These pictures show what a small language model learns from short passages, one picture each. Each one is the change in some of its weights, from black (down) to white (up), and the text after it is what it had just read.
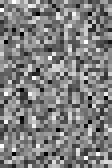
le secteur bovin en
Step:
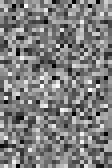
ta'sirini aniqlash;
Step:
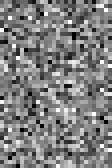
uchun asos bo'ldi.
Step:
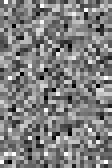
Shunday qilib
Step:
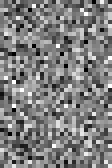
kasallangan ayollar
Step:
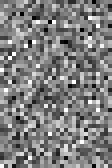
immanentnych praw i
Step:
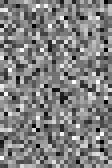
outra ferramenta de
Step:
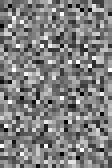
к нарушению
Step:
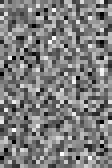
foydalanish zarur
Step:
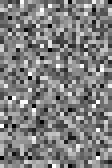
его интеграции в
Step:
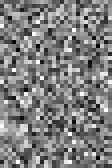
مما قد
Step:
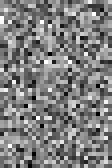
de Defesa do
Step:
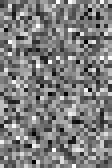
va metodlari kabi
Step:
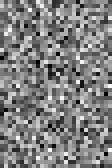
político em solucionar
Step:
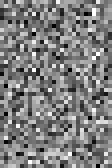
turó, passant per
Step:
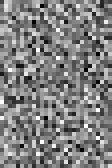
momodan qizga,
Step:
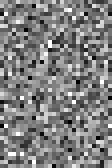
У., Умаров Х.,
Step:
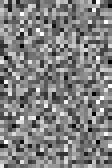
Tumaruma y
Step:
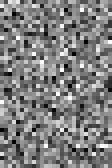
aan dit onderdeel
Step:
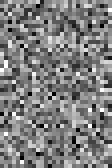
é relevante porque
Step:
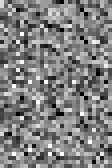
em Revista**,
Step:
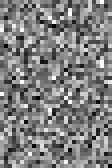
senyawa bioaktif
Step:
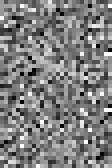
C: Also meine
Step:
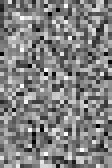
anggaran mudah
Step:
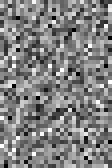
professor, O'zbekiston
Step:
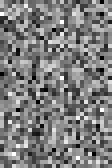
beradi. Shuning uchun ham
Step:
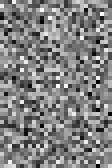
/ Philosophical
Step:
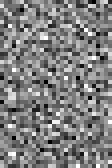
holatlarda elektr
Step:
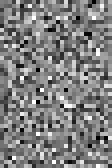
sociais Parintins
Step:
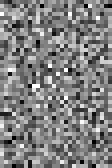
obtienen altas
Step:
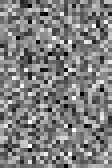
que observavam.
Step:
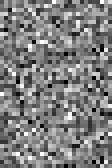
oldida nafaqat
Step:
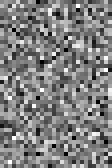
vormen kunnen
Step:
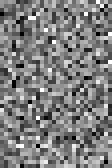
matnlar orqali
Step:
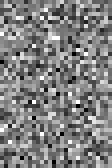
које су
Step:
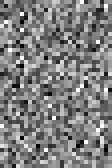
KAP *non Big
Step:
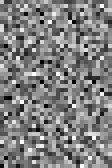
smo slučaj
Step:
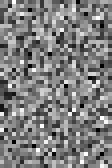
de ses actions* »,
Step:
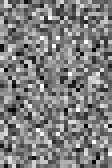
у справі №
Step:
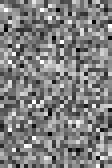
4. Измерение
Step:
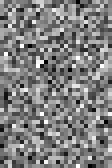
cálculos de las
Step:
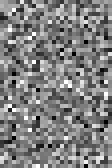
GRUPO 5:
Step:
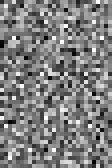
перевод неологизма
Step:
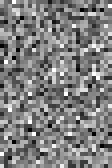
a ser un nuevo
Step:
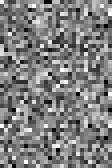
шкільної освіти в
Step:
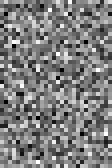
she'rida ham
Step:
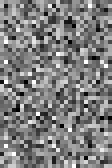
bo‘lsa ham qobil
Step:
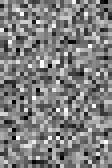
o'rni va davlat
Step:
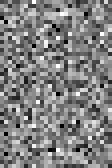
resulta por lo tanto no
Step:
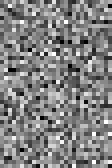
24 iyundagi
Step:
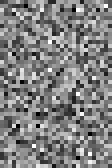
and reporting relationship
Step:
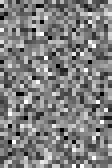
majorité écrits
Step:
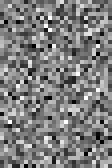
имкон беради.
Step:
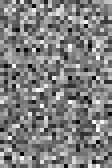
der Einfluss der
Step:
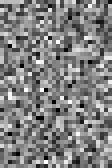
'ZIGA XOS
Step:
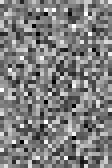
mereka dapat
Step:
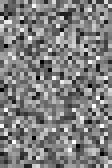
Mirzayev, M.,
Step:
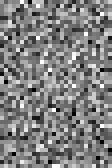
Haydarov Zafar
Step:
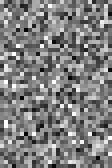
Ф., Атаева
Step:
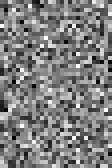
стали внедряться
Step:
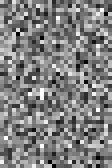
negativos podem
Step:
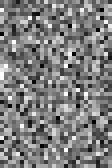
kesalahan siswa
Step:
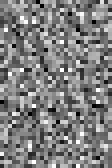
espacio donde la
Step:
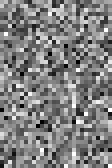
and social interaction in
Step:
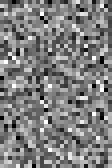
muhim ijtimoiy
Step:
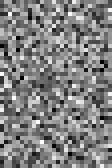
a lo largo de los
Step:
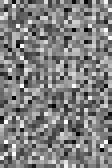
kichik guruhlarni
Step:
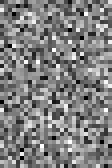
in raising children in
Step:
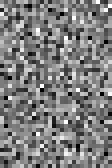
kufiy yozuvi
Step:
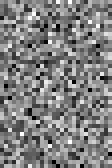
the daughter married
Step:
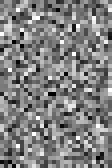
im Gebiet des
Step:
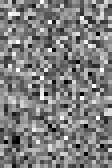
y con la fase La
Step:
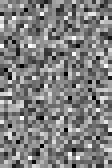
keltirib chiqaruvchi
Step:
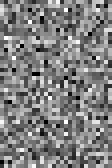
ulıwma principlerine
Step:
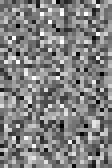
pensada para as necessidades
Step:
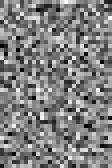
a sua influência no
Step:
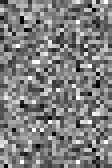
халқлари вакиллари
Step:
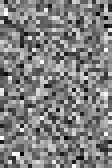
Il curatore
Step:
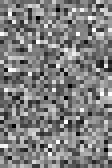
iyan ago kala
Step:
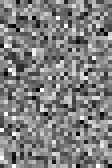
ayollarga nisbatan
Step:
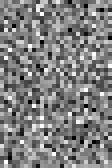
importancia del *deber de
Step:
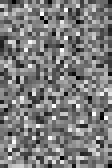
muhim kompetensiyalar
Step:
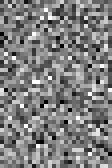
стержня, кг
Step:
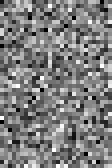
beo‘xshov bir
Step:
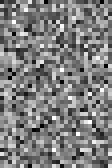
вазибалари этиб
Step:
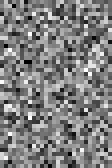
в ГОСТ Р
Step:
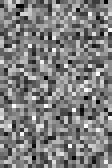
modello ecosistemico
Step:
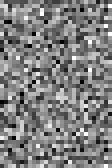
Ahmedov “ bu
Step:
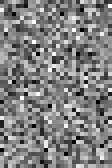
and Genetic Programming
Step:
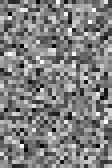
VA ULARNING
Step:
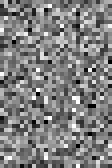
The creative interrelation of
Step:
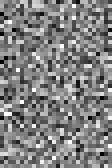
First, the function
